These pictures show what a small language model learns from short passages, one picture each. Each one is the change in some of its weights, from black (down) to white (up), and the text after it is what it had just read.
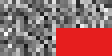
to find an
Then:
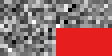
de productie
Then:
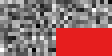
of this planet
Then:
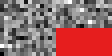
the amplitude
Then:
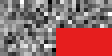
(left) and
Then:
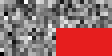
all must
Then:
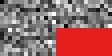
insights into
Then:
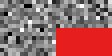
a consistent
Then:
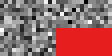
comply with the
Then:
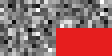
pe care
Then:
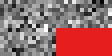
can also be used
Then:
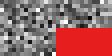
el art.
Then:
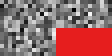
out that in the
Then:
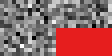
of the dark
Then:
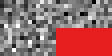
Theory and
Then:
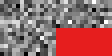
} $ and then
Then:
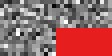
no significant
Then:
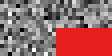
bilishi va
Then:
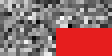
subject to
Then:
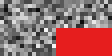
superar una
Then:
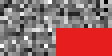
smart that
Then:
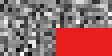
obtained above,
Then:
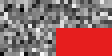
experience is
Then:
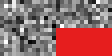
However, in
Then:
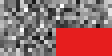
- to find
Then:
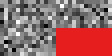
to $\alpha$
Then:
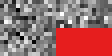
las zonas
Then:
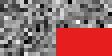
the bands
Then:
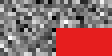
ou mesmo
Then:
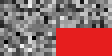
the dark
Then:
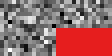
às quais
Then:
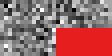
los profesores
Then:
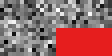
\\ \hline
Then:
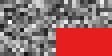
error is
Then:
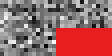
the separation
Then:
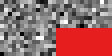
el nacionalismo
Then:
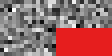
which is comparable
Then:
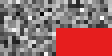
as that in
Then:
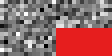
magnetic field
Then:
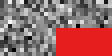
na nasa
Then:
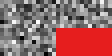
captures the
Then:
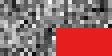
case of the
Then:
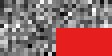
The results of this
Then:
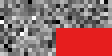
de los no
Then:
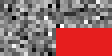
Besar yang
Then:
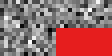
which will increase
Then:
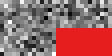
causando a
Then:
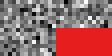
Since the
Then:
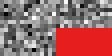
di kota
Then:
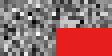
each spectral
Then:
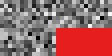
compared to
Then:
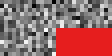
determined by
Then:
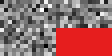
o que o
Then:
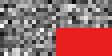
Thus, the
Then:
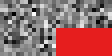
clear the
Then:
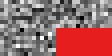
methods for
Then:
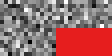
that it is
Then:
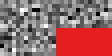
or the mass of
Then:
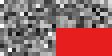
for a run
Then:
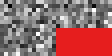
Over het
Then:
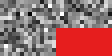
general case of
